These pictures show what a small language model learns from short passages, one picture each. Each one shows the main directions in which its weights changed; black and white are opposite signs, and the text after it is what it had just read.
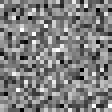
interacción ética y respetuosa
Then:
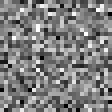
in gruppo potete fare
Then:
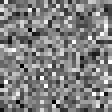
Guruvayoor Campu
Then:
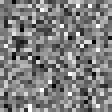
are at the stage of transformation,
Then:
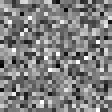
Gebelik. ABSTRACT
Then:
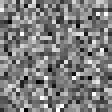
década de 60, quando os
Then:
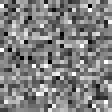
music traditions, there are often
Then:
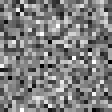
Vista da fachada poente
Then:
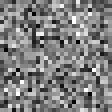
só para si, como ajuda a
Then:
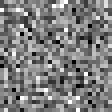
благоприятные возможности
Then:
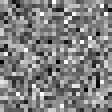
ish unumdorligidan bir
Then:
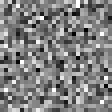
(дети) Понимани е
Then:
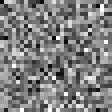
O primeiro é o fato de
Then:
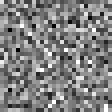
– estudos e debates**.
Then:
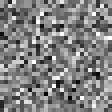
penyuluhan ini juga
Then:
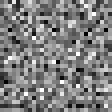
el individuo avanza en edad,
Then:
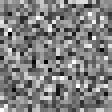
рост в 2,6 раза.
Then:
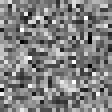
у пациентов, страдающих
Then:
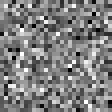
№ Биоценознинг тури
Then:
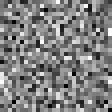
educational process; improvement of the
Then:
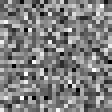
und Gruppenangebote werden
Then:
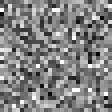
сахарного диабета 370
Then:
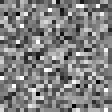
l'échantillon selon
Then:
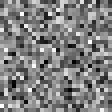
temática general. Diseño y
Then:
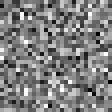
hech qachon tabiat bilan
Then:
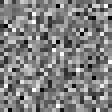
Yarim suyuq surkov
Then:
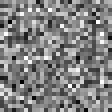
Saidbek Namanganda
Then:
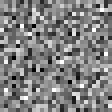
falsafa dokt. (PhD):
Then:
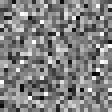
aprofundar desigualdades
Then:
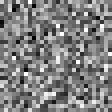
مخصوص نماز
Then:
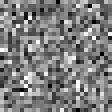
va boshqalar tushuniladi. Ona
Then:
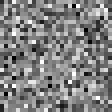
bilim kuchli beriladi, ammo
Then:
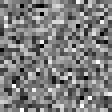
peligrosa ex ante en la
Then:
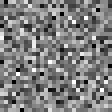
intake of Ni in the diet
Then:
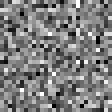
desigualdades sociais e
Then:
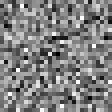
و انگیزه‌های
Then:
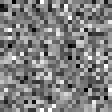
tashkil etishning samarali roli..... 98
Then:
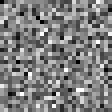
escapulotorácica. El
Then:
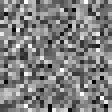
jako czas (w
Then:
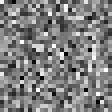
digital transformation and the economy of
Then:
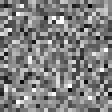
zamonaviy texnologiyalarni joriy
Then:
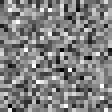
ce constat en dénonçant
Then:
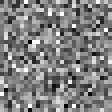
shuni aytishim mumkinki,
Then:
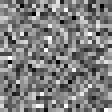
sociocultural quanto da literatura
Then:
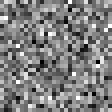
expresiones y formas sociales, solo
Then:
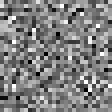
utama penyaluran
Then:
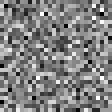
ISSUE: Law,
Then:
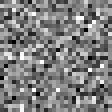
дозволяє зменшити
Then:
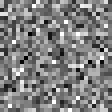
Umbarovich** Mamataliyev
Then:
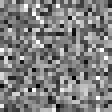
mudamı zaman talaplarına
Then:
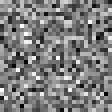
Mehribon homiysi
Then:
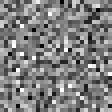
rag'batlantirish zarurligini
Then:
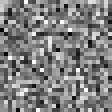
4 3* 8 Попеременное
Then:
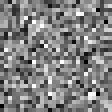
этиш имкониятлари йўқ
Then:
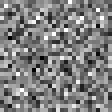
час Мо в кеке г,
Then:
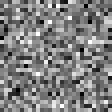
Shunday qilib, ushbu
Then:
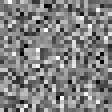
має свої переваги та
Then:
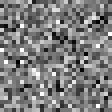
видовыми особенностями;
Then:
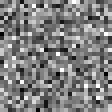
etgan. Fizika bu tabiat
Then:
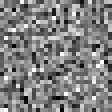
um tributo às origens.
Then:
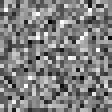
maqsadlar uchun, balki
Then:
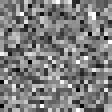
jáne onıń sapa
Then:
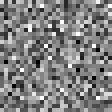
sanitário dos animais. Além
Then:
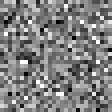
darajada oshirishi mumkin bo'lgan
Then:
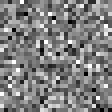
hasta la decoración del aula o
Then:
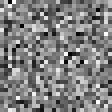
professionell wie heute; die
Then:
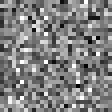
дна. Согласно
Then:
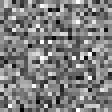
forte presença da feminina na
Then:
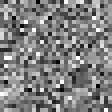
realizada leitura seletiva, das
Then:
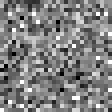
растения *Aloe vera*.
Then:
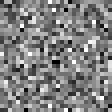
faoliyatga tayyorlash jarayonida
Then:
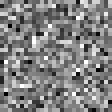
tubdan isloh qilish va uni
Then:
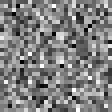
Это повышает их качество
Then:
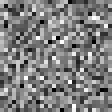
([Enlace externo
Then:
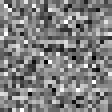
ante a ausência de EPI para
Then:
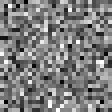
actividad de I+D+i - Por
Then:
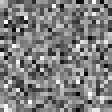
crença de autoeficácia
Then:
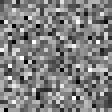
common malignant disorders in
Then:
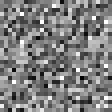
kaybedebileceği yeni
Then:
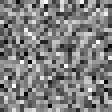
yuqoridagi muammolarga
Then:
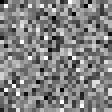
Bu usul o'quvchilarning fikr
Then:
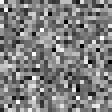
discriminar significativa- ↓
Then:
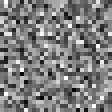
foi publicado em 2023. Agora,
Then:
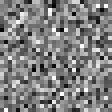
un anno dopo, e con tanto di
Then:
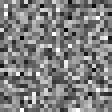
di piano. L'inclusione
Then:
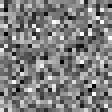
munosabatlar, fikr va
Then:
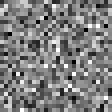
слоя экзодермы,
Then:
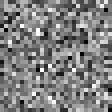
NonProduction Management;
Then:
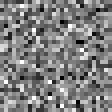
themselves on the internet?
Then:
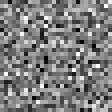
та формувати адекватні
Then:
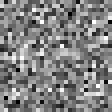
popular saying that the study of
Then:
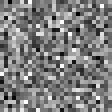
leksema, qolip,
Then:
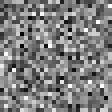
*academic communities*
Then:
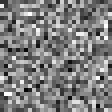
Web of Conferences. – 2023.
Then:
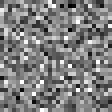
следующем этапе
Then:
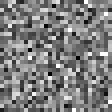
образуются при взаимодействии
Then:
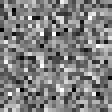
lograr el mencionado objetivo, se
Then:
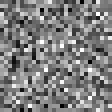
papers collection. 3.
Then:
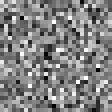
x 4-15 cm, ovadas
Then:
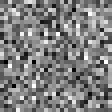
didik mendapatkan informasi dengan
